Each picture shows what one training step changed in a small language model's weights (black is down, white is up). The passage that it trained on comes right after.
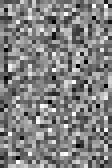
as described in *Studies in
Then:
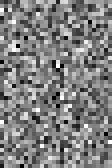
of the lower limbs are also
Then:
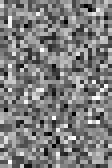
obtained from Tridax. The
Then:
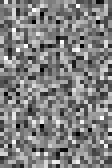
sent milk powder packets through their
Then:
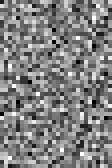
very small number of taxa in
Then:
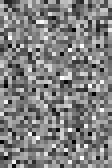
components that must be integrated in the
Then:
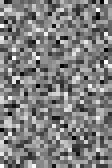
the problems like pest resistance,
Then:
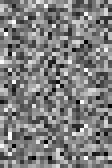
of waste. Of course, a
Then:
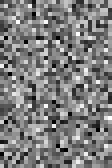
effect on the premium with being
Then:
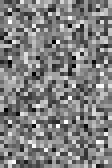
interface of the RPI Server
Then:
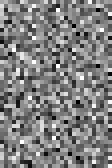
α-hydrogen in acidic
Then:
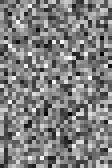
randomly distributed in aluminum
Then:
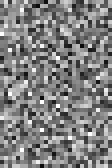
chronic inflammation in this area.
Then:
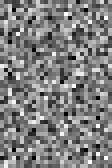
Data were collected through testing, analysis
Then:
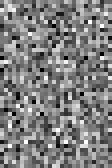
molecule coordinates (called
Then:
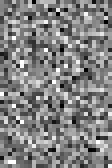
effects of the recent pandemic crisis on
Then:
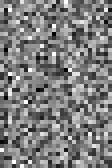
in common region compared to the comparison
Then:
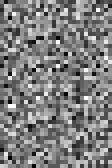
use of the R programming language's
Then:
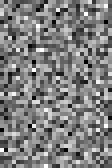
relationships between members of the teaching and
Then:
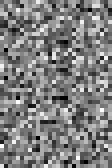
up, grasping,
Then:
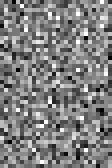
amendments to item
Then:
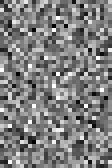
condition (0.1 g 12
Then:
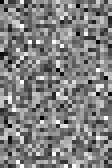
The multi-axial experimental
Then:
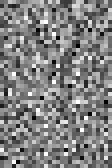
is clustered in the local government
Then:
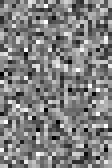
regarding personal health information. They found
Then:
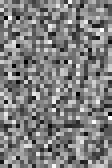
children may undergo traumatic stress
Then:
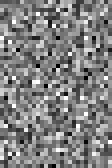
across the tissue, producing a
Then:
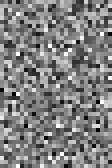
a need to assess long-term
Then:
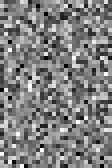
users. As shown in Fig.
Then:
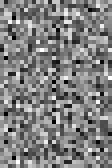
factors that influence decisions to change
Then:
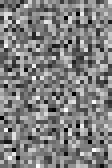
handled so that students can
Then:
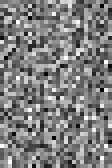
corresponding author upon reasonable request.
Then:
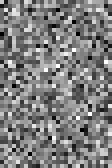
(Novette et
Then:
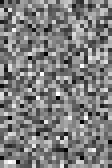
the appearance in abundance of
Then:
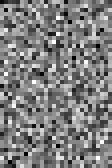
the entropy computed in digital images
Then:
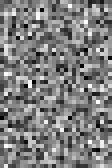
Some people find it difficult to exercise
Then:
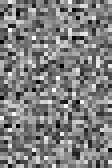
fully superparamagnetic
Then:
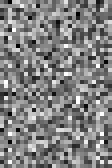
biggest producer of
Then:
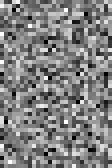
effects of inequality on growth in
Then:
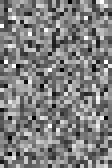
year-old daughter feel in
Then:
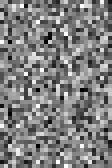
structural processes and electronic physics of
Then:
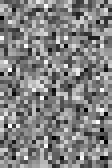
of skills and knowledge, from a
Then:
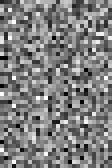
of the particle in the left
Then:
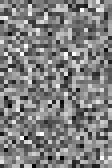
The formulas to capture those
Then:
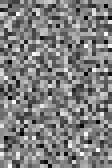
previous workers¹¹. Effect
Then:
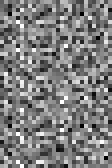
parametric study CONCLUSIONS The results
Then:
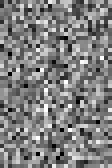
our emergency conditions especially when a person
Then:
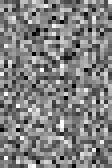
is actively discussed in academic and technical
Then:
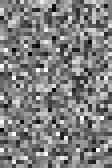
by the demise of the
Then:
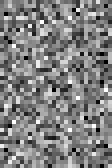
3.24 *Pairwise
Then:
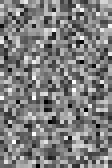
unstable by calculation of maximum
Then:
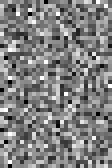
change are causing extinction of
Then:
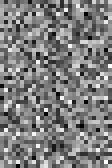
a level for the foundation. Then
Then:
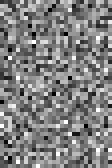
process of replacement between workers and
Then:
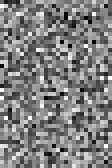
sound. The transverse flute
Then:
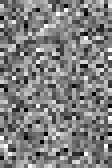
Conflict of Interest
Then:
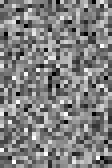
into the climacteric category
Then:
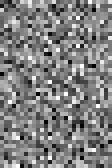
also sense of belonging to
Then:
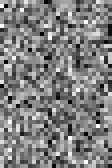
CMIP5-D and
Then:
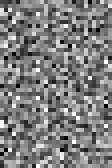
the Table V that the adherence
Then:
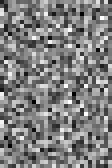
existing session, alter the transmitted
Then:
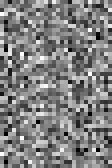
B. M. Baker and
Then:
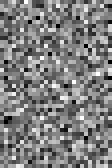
July 2021. A hundred
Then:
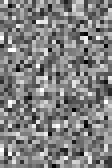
Economic Consequences of a
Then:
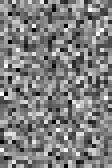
temperature and relative humidity of the
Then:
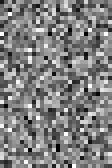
parties sont faictes par
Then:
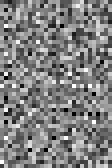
that active learning can be created as
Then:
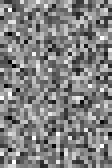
of structure proposals for new
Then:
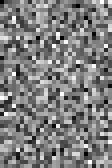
joint has the highest rate of
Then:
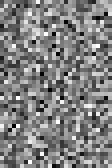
is a Bessel function and
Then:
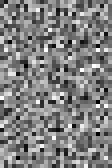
creating new settlements users should have
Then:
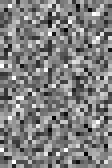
normalized by the height of the
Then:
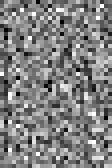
ancient Turkic originally
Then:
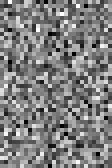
For staging purposes, a
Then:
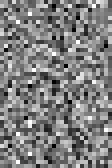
coefficient and absolute bias are calculated as
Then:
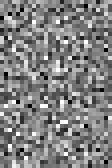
the first day of illness showed:
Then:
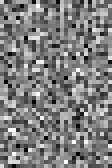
carbonization products are observed from the
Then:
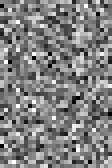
buildings in [7]. In order
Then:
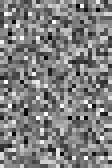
agricultural occupations. National Examinations
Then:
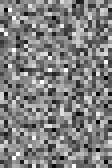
a mandatory session in order to
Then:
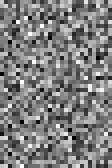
course requirements. The course pack discussed
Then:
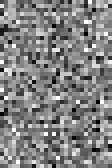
it did not fail to be tailored
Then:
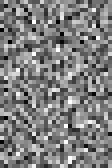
formulation C1-C3
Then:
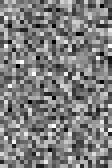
gender biasness at workplace which
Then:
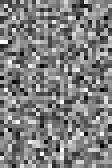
techniques have their strengths and
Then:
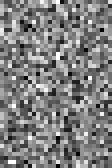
of fish to infection and environmental stress
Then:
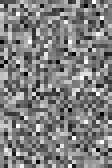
reduce Bcl-2,
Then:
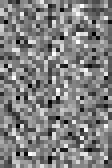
the vertical axis within the well,
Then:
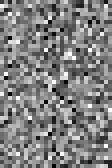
been suggested as a concept for improving
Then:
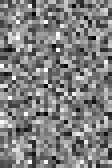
effect on the compression in the
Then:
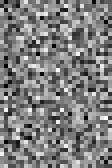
access to the trajectory data,
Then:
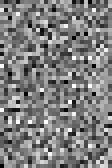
that both approaches are successful in
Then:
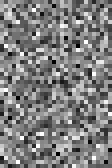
The effectiveness of tax control is determined
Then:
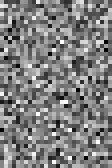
other aspects of the case. If
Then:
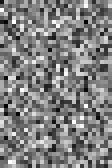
of tracks, or the
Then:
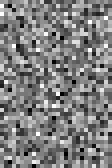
has lost its vitality due
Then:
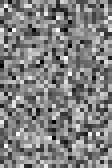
the most essential topics in natural language
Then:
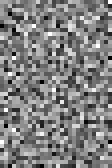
revealed normal appearing nasal
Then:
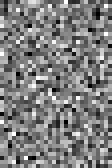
harbor approach areas of the
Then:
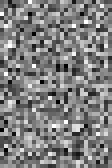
focus of attention enhances motor learning
